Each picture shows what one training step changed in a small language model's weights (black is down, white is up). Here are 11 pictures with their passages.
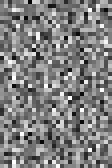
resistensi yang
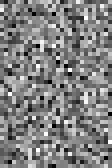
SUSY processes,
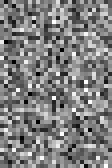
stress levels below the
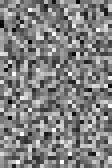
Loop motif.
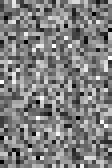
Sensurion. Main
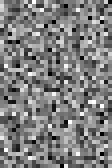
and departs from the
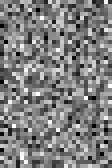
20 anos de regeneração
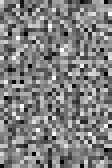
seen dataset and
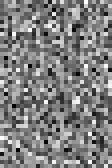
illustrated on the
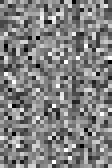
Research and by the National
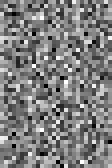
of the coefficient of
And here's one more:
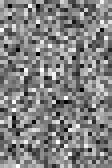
Experimental procedures
